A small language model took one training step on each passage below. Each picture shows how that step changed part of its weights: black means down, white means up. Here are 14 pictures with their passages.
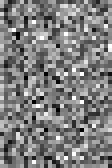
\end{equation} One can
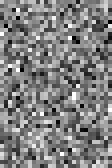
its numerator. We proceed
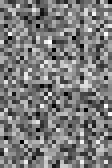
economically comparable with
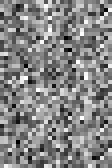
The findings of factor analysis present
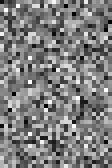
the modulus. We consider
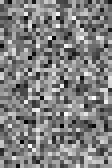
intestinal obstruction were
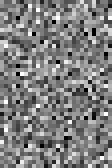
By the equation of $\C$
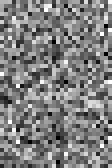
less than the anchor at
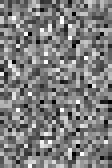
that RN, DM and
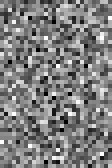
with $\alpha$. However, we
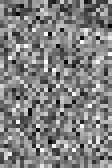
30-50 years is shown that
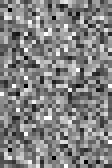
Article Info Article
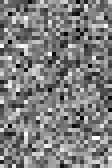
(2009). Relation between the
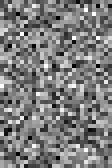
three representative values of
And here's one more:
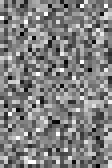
significantly and should be considered as
